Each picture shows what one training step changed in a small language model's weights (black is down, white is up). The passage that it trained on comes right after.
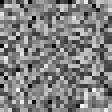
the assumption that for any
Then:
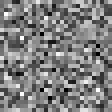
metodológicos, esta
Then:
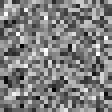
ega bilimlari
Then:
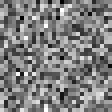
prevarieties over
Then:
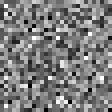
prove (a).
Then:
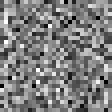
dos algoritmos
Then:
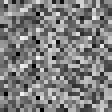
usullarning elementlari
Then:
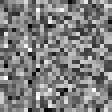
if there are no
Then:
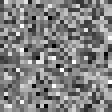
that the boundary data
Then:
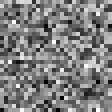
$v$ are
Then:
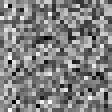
die bestimmten
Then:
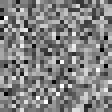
a technique that allows
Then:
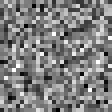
de las principales
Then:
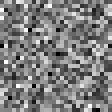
nonnegative integer, define the
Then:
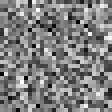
the constraint set. If
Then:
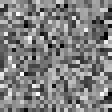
3. Raqamli
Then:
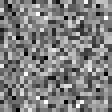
la elección misma
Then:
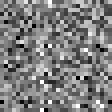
make their own
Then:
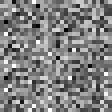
разработки в
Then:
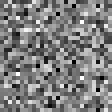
are defined as follows:
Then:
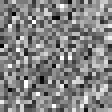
able to deal
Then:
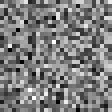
F}, whereas the
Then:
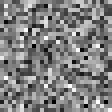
proves that the number of
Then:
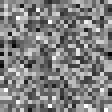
\right ) }
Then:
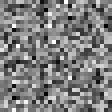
is asymptotically of order
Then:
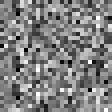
the objects are categories and
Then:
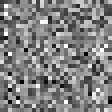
homogeneous space. The argument
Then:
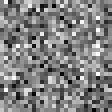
It is apparent
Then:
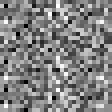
méis de diferentes
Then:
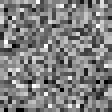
level of summation.
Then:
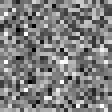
пункт з
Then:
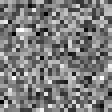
(a): Consider two
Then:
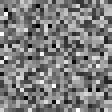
from the European
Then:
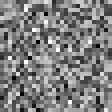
erishgan yetuk
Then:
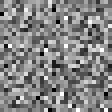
dem das Kind
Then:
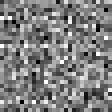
open coordinate chart and
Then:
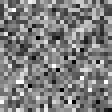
same as the distance between
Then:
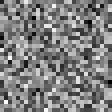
\geq 1$ and
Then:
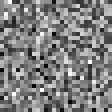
bir takım
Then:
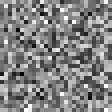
o desvelamento
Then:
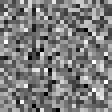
results with two--dimensional
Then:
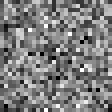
ta'lim xizmatlari
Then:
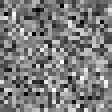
relaxation problem and
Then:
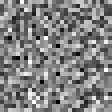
discussão:** A análise
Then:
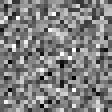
is essential for our
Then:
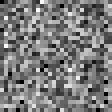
this process until
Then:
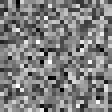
para comprender los
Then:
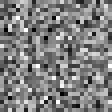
to revert to the
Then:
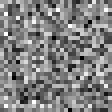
unique quasi-pendant
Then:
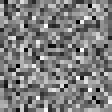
which intersect at the
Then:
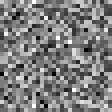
sense that the function
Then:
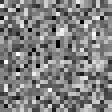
the definition given by He
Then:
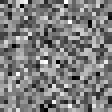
on $C$ as
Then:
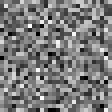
inequality which they established by
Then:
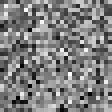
ularni yetuk
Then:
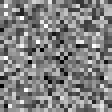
ва спортнинг
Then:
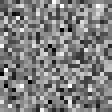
no independent algebraic description is
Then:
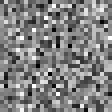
defined and equal to}\
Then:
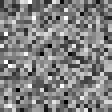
best equivariant result
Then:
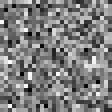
of the form $c
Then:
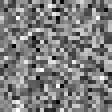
usually requires the use
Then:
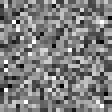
very general window
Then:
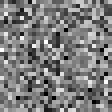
их общей
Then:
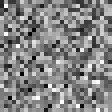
This completes the
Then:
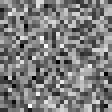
sanoat va xizmat
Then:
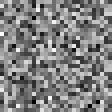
Diante do
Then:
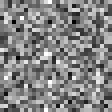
beberapa tahap
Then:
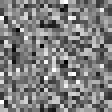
Mat.\ Mat.\
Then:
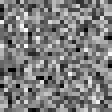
\space to replace it
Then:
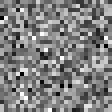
a homotopy connecting
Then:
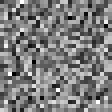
Delete all edges
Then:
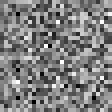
concepts which are introduced
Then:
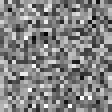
me lembrar sobre
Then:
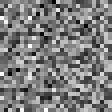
(points over)
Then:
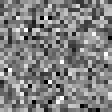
implies that $f$
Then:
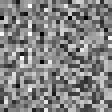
ser classificada como
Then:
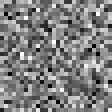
$p$ is fixed
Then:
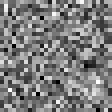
functions $a$,
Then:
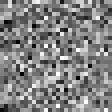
shaxsni faol
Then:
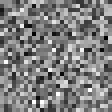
fim de evitar
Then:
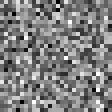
one being entirely
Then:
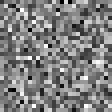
as a stochastic integral of
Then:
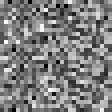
segnalazione di
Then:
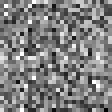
consistent with an
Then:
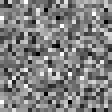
we want to
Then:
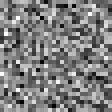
Given $S\otimes
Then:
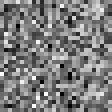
simple type of depth
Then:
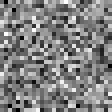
fiber (Cooper's
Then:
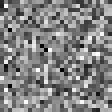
This function satisfies the following
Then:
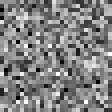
\item If $0
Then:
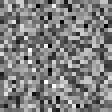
classes and related spaces}
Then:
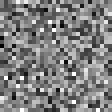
Hessian manifold of
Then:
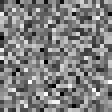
\mbox{ for }
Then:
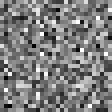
resulting in too high
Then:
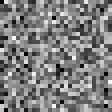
pagganap sa
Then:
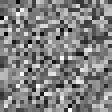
a 4-hour
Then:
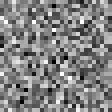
Pfiff des
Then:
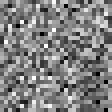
processing time per
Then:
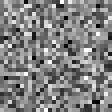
Problem} Consider the
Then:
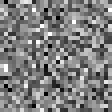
also grateful to
